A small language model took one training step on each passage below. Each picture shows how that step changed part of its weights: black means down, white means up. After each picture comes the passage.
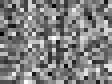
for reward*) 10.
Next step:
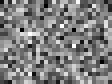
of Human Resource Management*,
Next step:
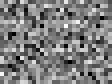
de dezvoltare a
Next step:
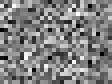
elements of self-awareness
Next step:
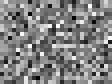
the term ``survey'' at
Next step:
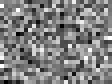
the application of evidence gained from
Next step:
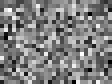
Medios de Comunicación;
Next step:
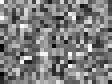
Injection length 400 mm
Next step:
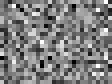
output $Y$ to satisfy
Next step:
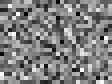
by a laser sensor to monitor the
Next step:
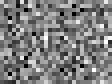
jej relacje z
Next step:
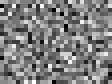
This is because $(s_4
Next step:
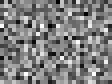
Community Engagement Programme
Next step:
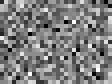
as another major dissemination center
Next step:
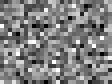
dapat dimanfaatkan
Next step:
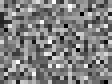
numerous. They can be
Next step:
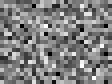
con la fijación, la
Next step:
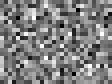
we consider the perturbation operator
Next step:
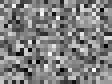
to the significant contribution from instrumental
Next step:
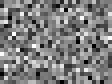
perturbation field on the background of
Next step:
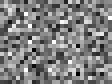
samaradorligi..... 421
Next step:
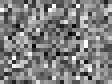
than that of the red limit
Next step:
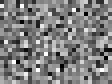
breathability to provide comfort
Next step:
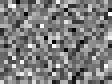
We conclude by observing that
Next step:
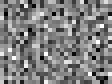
very small external pairing fields this
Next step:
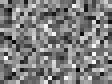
topics (padlet
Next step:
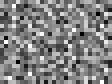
sobiq harbiy
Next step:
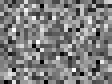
Matter Physics, University of
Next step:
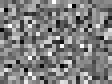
load balance. However, there
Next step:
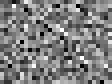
group (3-5 years)
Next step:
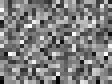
da Sociedade Brasileira
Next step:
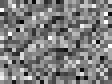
testing is a structural testing method that
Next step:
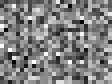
2: Plane jet dynamics resulting
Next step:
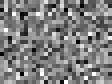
phenomena (Adams et
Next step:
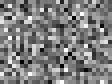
as a potential conflict of
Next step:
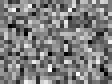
according to Euler]
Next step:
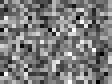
vaqt va sharoit
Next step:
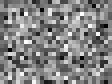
based lubricant and it
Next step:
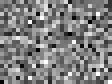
de los hechos y las
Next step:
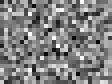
período, fase
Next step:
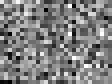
is the projection operator to
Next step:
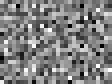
a set of $\beta N$
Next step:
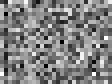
the numerical simulations. Moreover,
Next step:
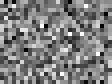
co-financed by the
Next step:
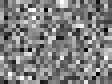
cannot feel the effect of the
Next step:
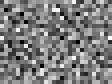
metal accumulation from aquatic
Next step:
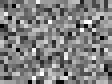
artísticas tão diversas como
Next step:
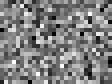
expected for the OP profile and
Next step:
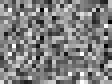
and temperate forests, which
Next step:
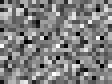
organismo a níveis
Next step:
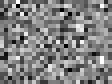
the momentum integrals are treated
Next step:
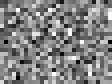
we use the same neural network model
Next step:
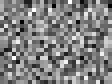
G., Jinger, H.,
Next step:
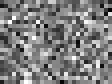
independent argument for the marginality
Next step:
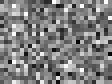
frequency $\kappa$, which is given
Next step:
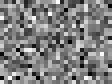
jarayonida matn,
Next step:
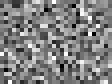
finite proposal density. We can
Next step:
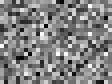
following sections present the materials and
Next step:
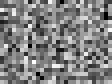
and plasmon polaritons.
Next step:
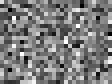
Applied Ecology*
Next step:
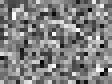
closely mimics the
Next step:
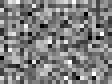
as herbal healers or
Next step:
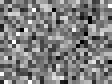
onu yöneldiği
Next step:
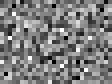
образование (2020).
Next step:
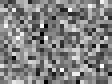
the Lax-pair representations
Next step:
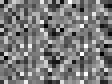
D W H, Cohen
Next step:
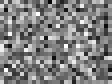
and save a greater percentage
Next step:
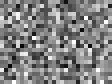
ayant 5 variables latentes dans
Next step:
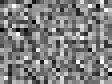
constraints on the state and parameters based
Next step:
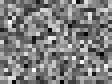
nationalists as a result of the
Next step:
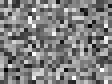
While this study provides valuable
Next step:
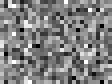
proclaimed by the main
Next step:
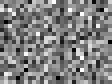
components. The importance of this
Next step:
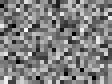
low beam-current results in
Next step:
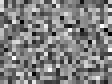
Reno, B.~S.
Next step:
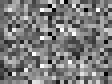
Savvidy and
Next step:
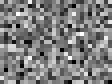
Court, decision of the
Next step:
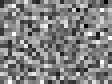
point defect types and clusters on
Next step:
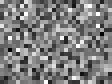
(α) Reorder point level
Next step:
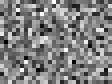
alimento, mientras que
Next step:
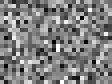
vertex has a pole whose
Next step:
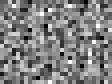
even not known at all by the
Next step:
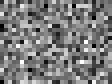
Physica Sinica*,
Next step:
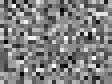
equivalent to breaking the system.
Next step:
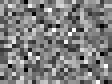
orbifolds. What is
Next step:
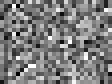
that will perform the task.
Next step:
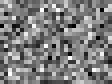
Observe that, in
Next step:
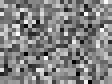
millat va elatlarni
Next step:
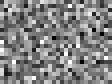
olgan bo'lishi
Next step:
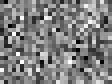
generic case is characterised by
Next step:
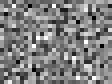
direct word order, where the subject
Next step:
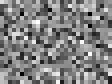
\caption{(Color online)
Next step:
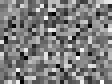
demikian, tujuan
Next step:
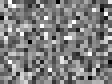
advantages enabled by AM
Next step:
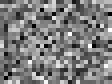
the entire city, which means that
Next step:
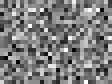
recoils. For the
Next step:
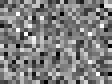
of the pattern of the daily
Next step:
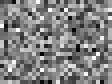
the strategic use of tailored
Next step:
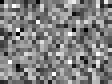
are similar to those reported by
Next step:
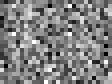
opportunity to rethink and
